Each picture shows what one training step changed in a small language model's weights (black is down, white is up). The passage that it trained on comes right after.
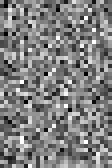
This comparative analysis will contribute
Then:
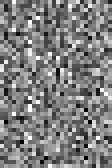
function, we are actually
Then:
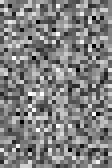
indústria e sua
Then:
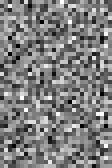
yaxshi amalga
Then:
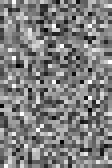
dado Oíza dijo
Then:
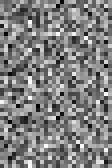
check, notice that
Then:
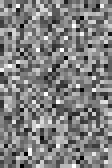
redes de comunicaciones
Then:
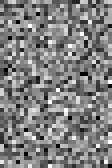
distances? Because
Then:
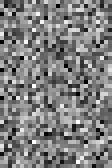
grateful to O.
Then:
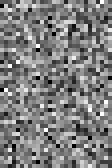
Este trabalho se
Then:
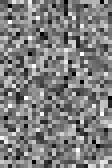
para planejamento,
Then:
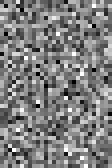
how it reacts to the
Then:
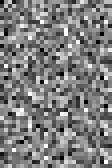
Bucarest. Elle
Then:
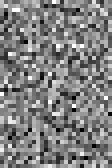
замеренного в
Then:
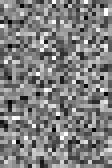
proprie competenze
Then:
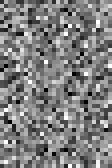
her/him while there is
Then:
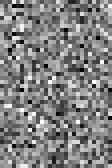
is time dependent and carries
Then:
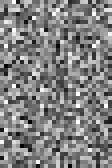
modes is therefore only defined
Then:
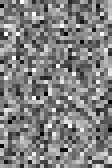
given by $$z =
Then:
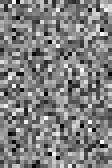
result is more intriguing
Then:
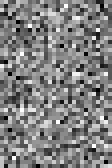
choses*. From this
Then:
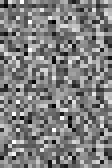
description of the system is given
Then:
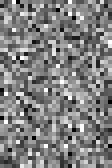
given by \begin{equation}
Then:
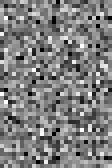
forms of rituals
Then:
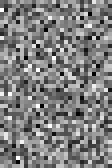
bulk Ni contents of
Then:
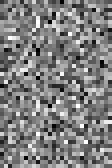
"Dostonning bosh
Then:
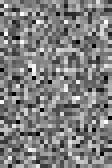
persegi. Lapangan
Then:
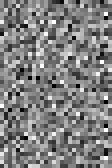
debe cumplir con
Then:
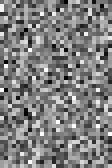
organizes and records
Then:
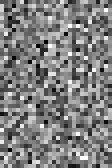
reconstruct the signal in a
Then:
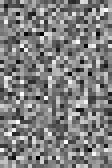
driving behaviors during
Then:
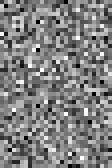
Explorations on the
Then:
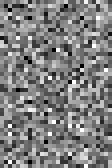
that the kernel and the
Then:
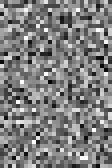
the chmaber during
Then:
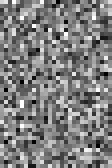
can invariably be
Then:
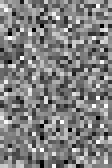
maiores valores serão
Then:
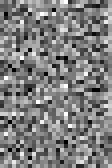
1 Probability density distribution of
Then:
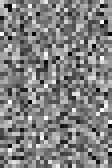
diversas que estimulem
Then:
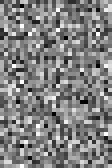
is the only mode that is
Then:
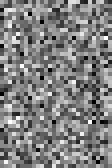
pode deixar de ser
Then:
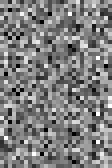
offer a roadmap
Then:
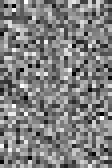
trade (X7) |
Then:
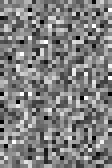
SD2(0)$ solution
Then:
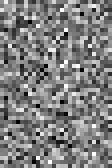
Western Cape teams
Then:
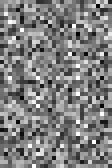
spiccano per la
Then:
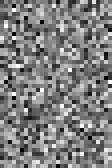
odd $n$. Since
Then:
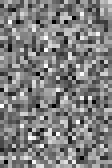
domain walls.
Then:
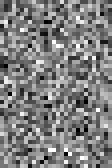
thermalization, due to the linear
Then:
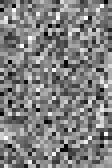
В этой части
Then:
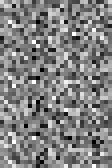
residuals were obtained by
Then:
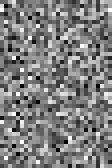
makes use of data products
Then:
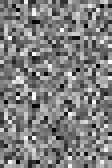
Ltd** Pune,
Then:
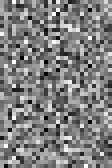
are needed to describe its
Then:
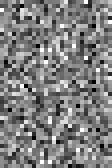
often fall short in
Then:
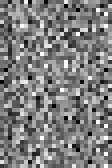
то спеціального
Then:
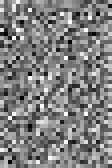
der Waals interaction between the
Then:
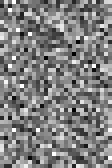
h_C \rangle $ is
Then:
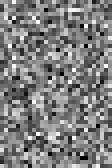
the Heisenberg model
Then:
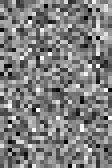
significantly decreases the content
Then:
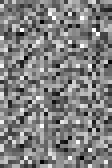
forms depending on the
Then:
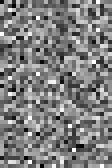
rotina de trabalho
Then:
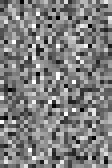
растительного масла
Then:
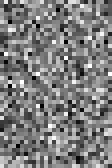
In addition, $k_1
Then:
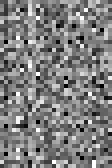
في إدارة
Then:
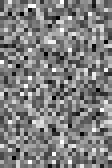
y obreros se
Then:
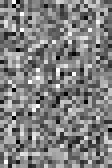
representative for the overall structure
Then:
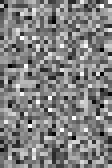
video) hamda
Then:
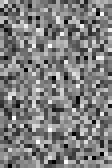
потенціалу з
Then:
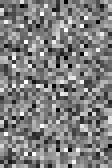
$\omega_s$ is the
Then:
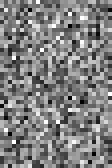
are also available online
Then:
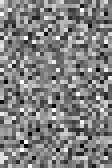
forestières -
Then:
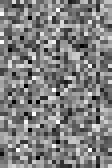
are simulated and posterior samples of
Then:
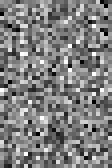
korupsi adalah
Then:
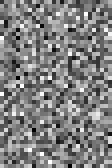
– Your point of view in
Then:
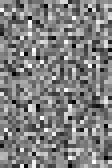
shown in Table I [14].
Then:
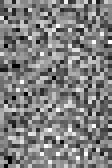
Yale University, New
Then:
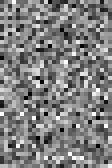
todos los factores de
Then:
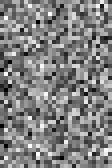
igualdade entre os
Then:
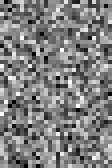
empty cross is measured using
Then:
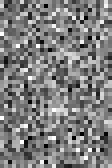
powerful computational methods have
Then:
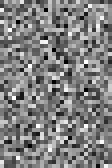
RF), where a simple and
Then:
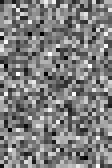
the decoupling solution.
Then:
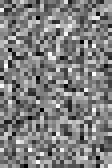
wireless RAFT
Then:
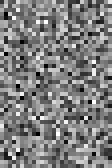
Mn fractions 1, 4
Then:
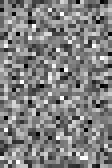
pin the kink for
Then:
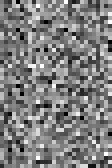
como para a interação com
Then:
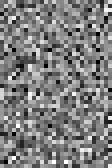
zwischen Interessen
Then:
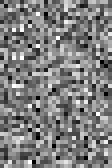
we obtain the continuity equation for
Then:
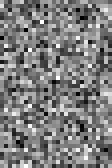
slightly better in terms
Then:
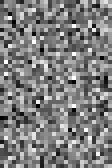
uchrab turadi.
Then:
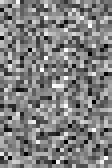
os senhores de
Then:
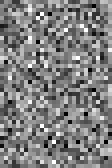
ein paar Stellen
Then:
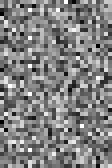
extensive analysis is in
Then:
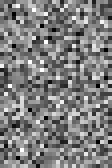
1. Mavjud
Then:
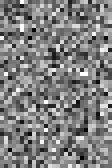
the behaviour of the
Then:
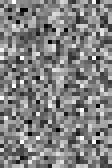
media platforms are
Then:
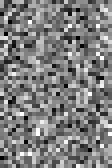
rise to an interaction which
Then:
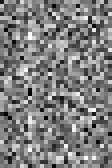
условий. За
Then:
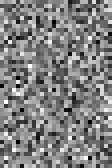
class of channels with
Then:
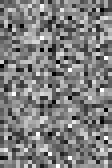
olivar, que ha
